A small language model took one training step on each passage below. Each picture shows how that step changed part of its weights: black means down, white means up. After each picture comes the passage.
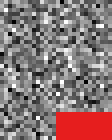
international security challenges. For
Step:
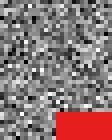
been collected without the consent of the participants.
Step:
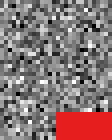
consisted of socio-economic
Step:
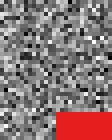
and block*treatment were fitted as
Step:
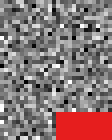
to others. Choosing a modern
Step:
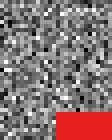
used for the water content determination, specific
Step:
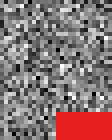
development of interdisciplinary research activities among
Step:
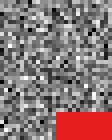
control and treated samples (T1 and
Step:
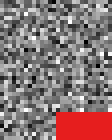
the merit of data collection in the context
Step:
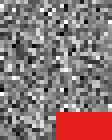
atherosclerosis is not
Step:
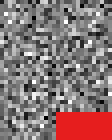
to improve mobility and quality of life for patients
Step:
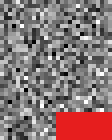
using a *t-test* assisted
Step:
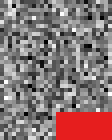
activity, is determined both by linguistic
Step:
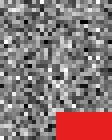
mineral density is a significant risk factor
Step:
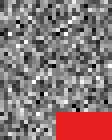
Design of Highways and
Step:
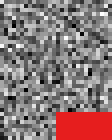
R^2 and *adjusted*
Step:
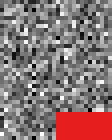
be included in the model is important: selecting
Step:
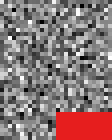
that the evaluation benefits the whole
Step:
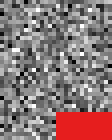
Aromatic Hydrocarbons
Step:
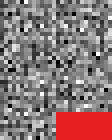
IV. RESULT During
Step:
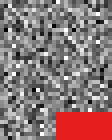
developed every day to help make daily life
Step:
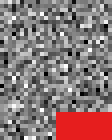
validated against an independent
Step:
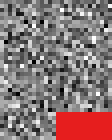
(82.81%) patients of group A
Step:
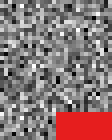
with metastatic breast cancer without any
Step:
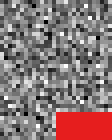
loss of forests and recommended
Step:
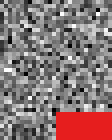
(SCA), and Parkinson's
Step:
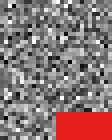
thus increased free income. More
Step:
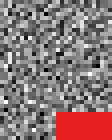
and open data context to evaluate the relative
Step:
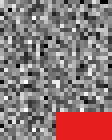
(MeSh), with the following
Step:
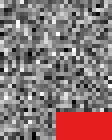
for hydroclimatological input data
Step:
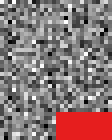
Dosage Forms Of Cissus
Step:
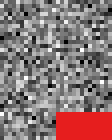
The aim and objectives of the study The
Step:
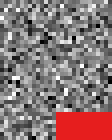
distribution of acetylcholinesterase
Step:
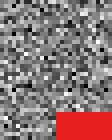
45% followed by that of 41 to
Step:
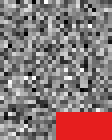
its centre, addressing questions
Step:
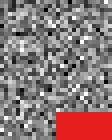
Nadu showed that 36% of the
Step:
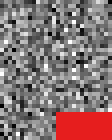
AI with reflective caution.
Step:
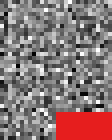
and after the installation of an optimally
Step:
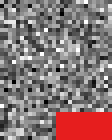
many FinTech firms have adopted
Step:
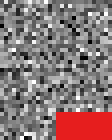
where one did not sow. Table 10.
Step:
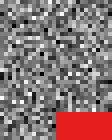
"log (1/h)" on the
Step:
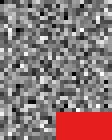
are the oldest know materials which can be
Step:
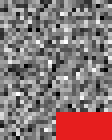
and they reported an increase in the percentage of
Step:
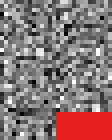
Poisson distribution is as follows:
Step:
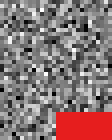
sterility should be attributed to the temperature
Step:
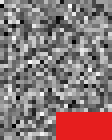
and draw. Naturally better
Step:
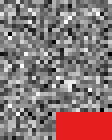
system against harmful bacteria in
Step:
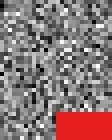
constructions, i.e. involving
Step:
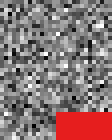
calculated the model score, we estimated the
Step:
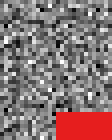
case, $g(s) \leq
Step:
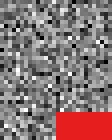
obtained from the number of restrictions being
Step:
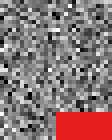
is contrasted with the traditional methods
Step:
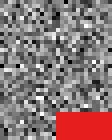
and other such calibers are referred as
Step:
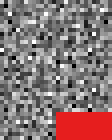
presented in detail in Figure S 19.
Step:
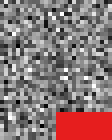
than to burn it on a CD, and
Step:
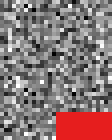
the currency. One might
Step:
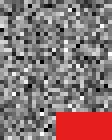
and economic evaluation of using evaporative
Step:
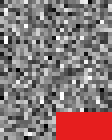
CO formation.^[10] Water
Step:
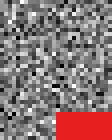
of Scotland³, and in
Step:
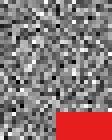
in the academic career. This is the case of
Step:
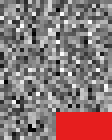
etc. This leads to the elimination
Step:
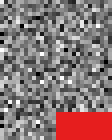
[17] proposes a method to show the
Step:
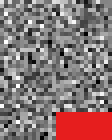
growth is responsible for blood infection in
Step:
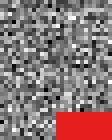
spare parts for the other transmitters
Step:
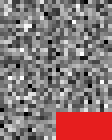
level of the concentration process, and implementing the
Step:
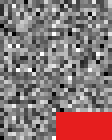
at home (Kang et al.,
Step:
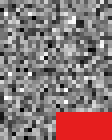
from agreement documents and
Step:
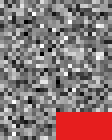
concerning the performance objective functions, and
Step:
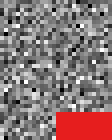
followed by intense heat. The lake
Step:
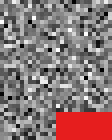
measure of the results $N_n(x,
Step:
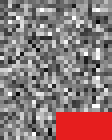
punches and kicks must be
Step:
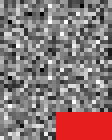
fact that it is very greedy in
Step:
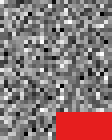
tool principles, see, for example,
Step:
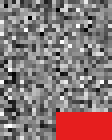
the movement of capital and as a
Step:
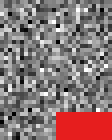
it was hoped to confirm all
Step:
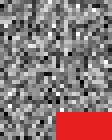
drives. Bellow himself
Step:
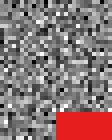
defined as $R_{mt} =
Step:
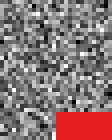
a gradient mode of elution. It
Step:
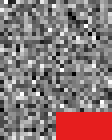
when used with heparin. [3].
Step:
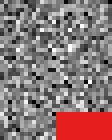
soi-même*) of
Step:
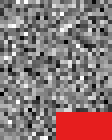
revenues Top-5 universities samples
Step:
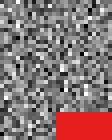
energy flow patterns in different trophic
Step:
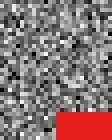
distribution, vaccination coverage, and
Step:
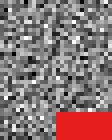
wavelet and get the corresponding
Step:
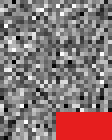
the following regression equations are formed: -
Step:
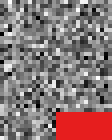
slight increase in the ratio was observed
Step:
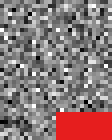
Khusrodaru Arabic:
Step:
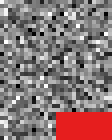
and its adherents. In data 7,
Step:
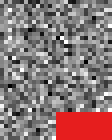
study revealed that faculty
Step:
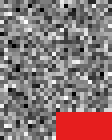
on the international R&D market.
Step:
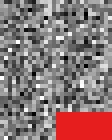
N. LUKASH, O.
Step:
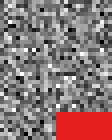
composite failure process is very important.
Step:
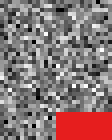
cycle respectively. Materials and
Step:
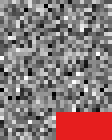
run and the long run. Economic
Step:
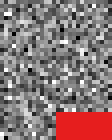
on the whole society. Also, it
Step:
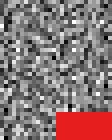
13 **Abstract** 14 This
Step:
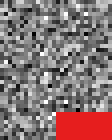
what are the emerging topic PARC
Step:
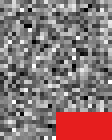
lattice-based biomimetic
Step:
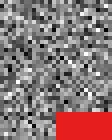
fraud and breach of confidence,
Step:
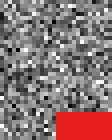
refers to one of the identical
